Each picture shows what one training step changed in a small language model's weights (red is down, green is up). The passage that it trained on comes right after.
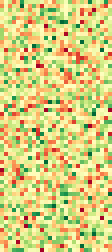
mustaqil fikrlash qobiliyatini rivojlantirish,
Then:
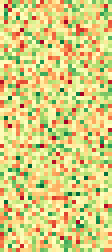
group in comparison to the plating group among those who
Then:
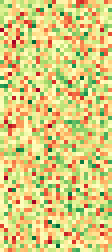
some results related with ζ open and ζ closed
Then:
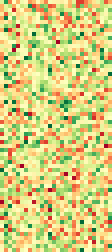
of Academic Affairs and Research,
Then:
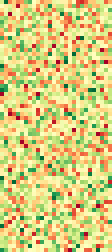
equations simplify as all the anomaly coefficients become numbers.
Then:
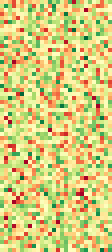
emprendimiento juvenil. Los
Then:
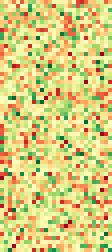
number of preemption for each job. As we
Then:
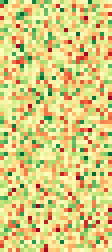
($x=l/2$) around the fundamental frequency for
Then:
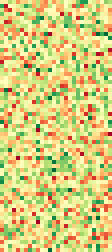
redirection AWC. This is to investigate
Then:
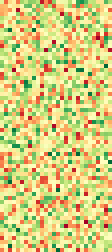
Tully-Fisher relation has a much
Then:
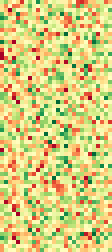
прокурора розглянуті
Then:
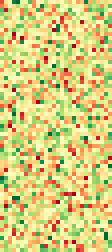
Keywords—Biological oxygen demand,
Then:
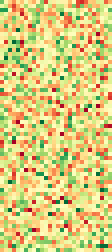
worked as program committee member of few international
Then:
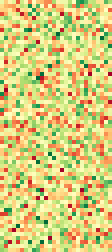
Temperature, relative humidity
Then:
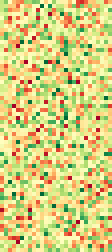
coupling of $N_1$ with the $Z'$
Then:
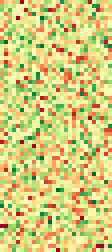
do diálogo com as comunidades
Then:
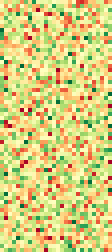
asosida shakllangan rivojlanish jarayoni, shuningdek,
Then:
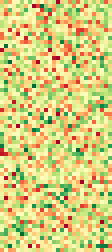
and its derivatives as a sum of individual terms.
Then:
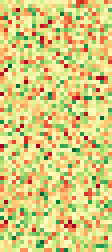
but presumably is caused by a different mechanism. The
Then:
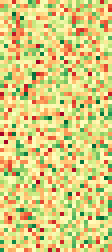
spectra on the upper right corner are derived from different regions
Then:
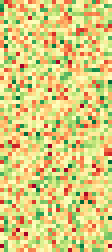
of bacteria, fungi and viruses
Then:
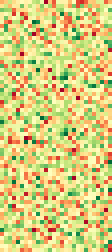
high-risk feature of multiple myeloma associated with
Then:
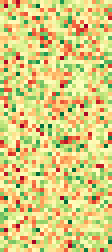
of science, Sohag University, Sohag
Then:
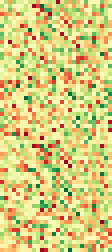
a sum of terms with the scalar field $\phi$
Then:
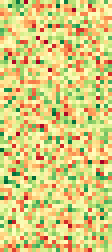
it is obvious that these Fano resonances will show
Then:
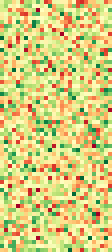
comprehension of the problem for a future step. It
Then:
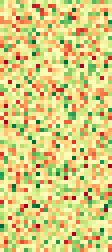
More injuries are being reported among workers with
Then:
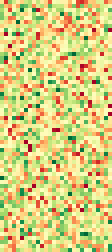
ser aprimoradas para combate desse tipo
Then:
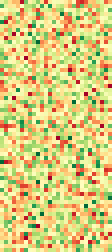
initial conditions: \begin{enumerate} \item The area
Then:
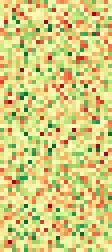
un'altra discrepanza tra la
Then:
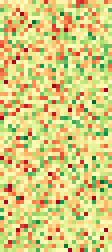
high, the HRM activity will also increase. This
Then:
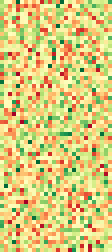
a homogenous polariton gas in presence of energy
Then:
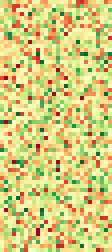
NI 2921 radios that allowed to measure performance against
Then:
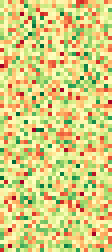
aims to ensure relevant ADS testing within intended conditions while
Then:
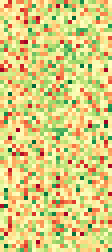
қадимги туркий лексика
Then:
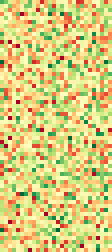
this penalty. This approach preserves the linear
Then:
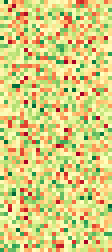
навбатда, мазкур
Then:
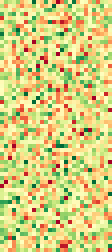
Biz yoshlar o'zimizning
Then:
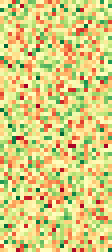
comparison with the power of the secondary beams emitted
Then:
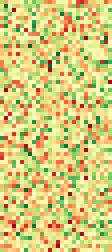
provided with pre-mixed rat feed and water.
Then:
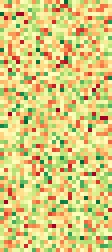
optimal reactive power problem. Comprehensive
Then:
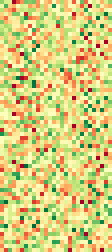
organización de recintos que siguiendo el
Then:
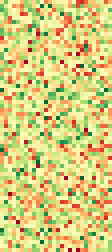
way to tune the electronic properties. For a given
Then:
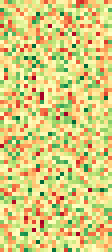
bodies like comets may deposit these molecules
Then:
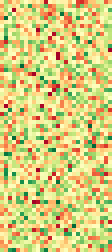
of 54 days of administration. Groups
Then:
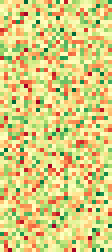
buruk, serta tidak dikaitkan dengan
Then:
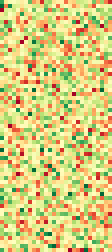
included in the lattice sums~\eqref{chiT},
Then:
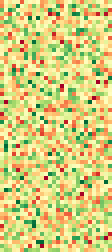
discorso politico, rimanga
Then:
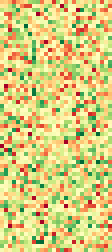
from the same dataset as was used to produce the summed
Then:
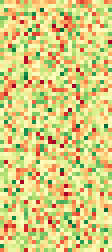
Fig. 2. The air-filled
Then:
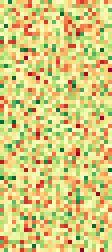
\mu_1\ldots \mu_p \overline
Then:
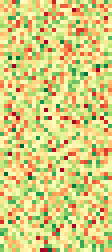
is defined. This set is easier to compute and
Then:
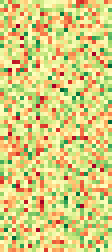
with positive one (+1) having the context of
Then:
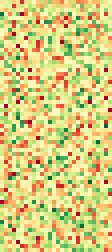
смогу выжать из него
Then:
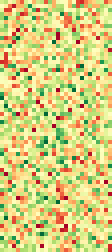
за адаптацию. Проверка
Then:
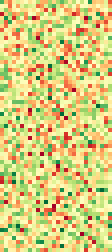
distance measure may be appropriate in cases when one wants to
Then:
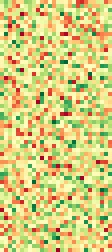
many user devices. But the performance of these products is not
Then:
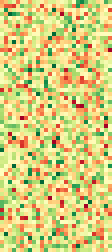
âmbito dos componentes da
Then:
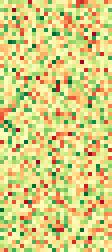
tocante à profissionalização, o
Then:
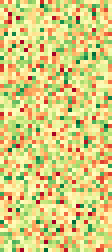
the ensemble-averaged value of the threshold,
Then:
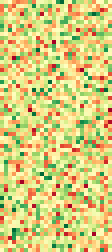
maximally entangled state. For a pure state
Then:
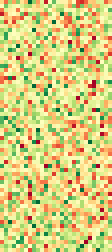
$\nu=1$. Also, another interesting feature is
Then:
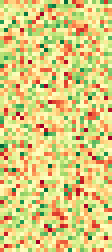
поражении Дон Кихота в
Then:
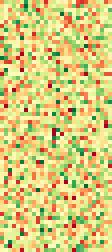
la cartea Gheorghe Postică,
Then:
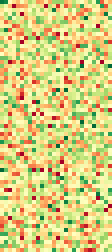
2002 USAR competition, Yanco et
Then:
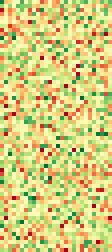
the living cells can reach as order of 10^5
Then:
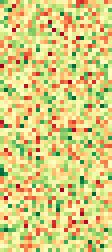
we test the increased packing hypothesis that states that the
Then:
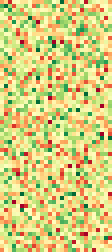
tugi ja värskendada
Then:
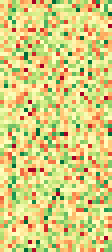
instituições parceiras da Rede
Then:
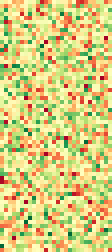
total divergence) is absent if mixed terms (like
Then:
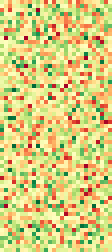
**Results**: The most recent studies emphasize that
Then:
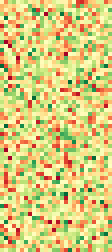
for establishing and sustaining public trust. However,
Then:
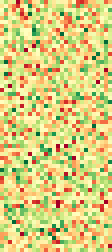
Direct action at the site of inflammation.
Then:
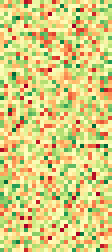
of the Study The finding of the study will
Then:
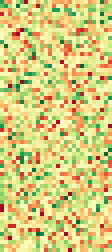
groups from simulations. Thus the dynamical mass estimates have the form
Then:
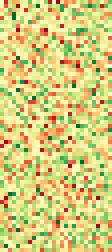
Pradesh is rich in mineral resources.
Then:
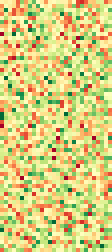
Node sends the measured information to System
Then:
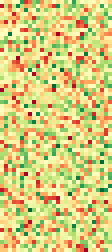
PL spectra at various temperatures. | | 10 K |
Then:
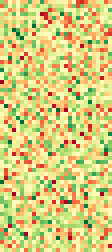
obtained informed consent from all individuals included in this
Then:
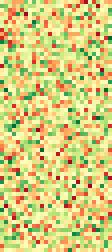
objects of copyright]. Ph. D.
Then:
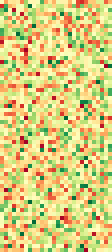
recorded the lowest yield (103.5 g).
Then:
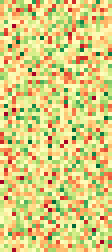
Future Perspectives The large diversification of the
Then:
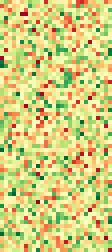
таржима йўлида
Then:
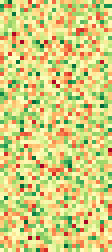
by applying a mechanical stress, which entails
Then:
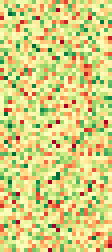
ákesiniń árwaǵı
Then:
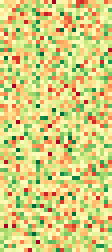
means of its own weight. It is highly flow able
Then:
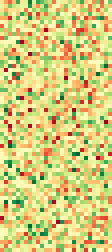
i.e., to estimate how a user is likely to
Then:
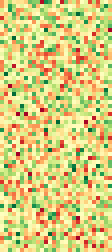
of the form \ben \Psi(\rho,t)
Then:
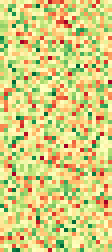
getirir. Bu bakımdan
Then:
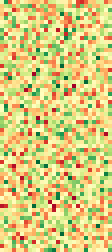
of {\em Lecture Notes in Computer
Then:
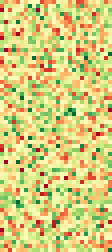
*Celosia* plant are used to treat a
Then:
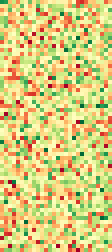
we need photometric transformation equations as well as the color
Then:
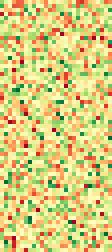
Appendix: Cloud Situation (by
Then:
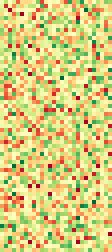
OF OPIOID-FREE
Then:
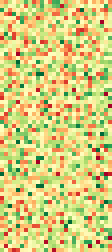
where r is the radial distance to the camera, and
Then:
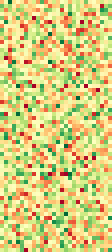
first draft of the main manuscript.
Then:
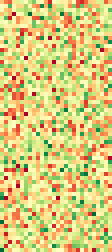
line displacement LSY Large scale yielding
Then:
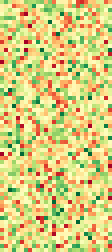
ижтимоий ҳодисаларни
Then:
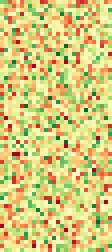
under Rubrics. Accepting a prospective
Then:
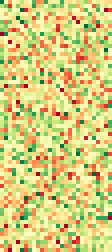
training result using Quasi-Newton function on architecture
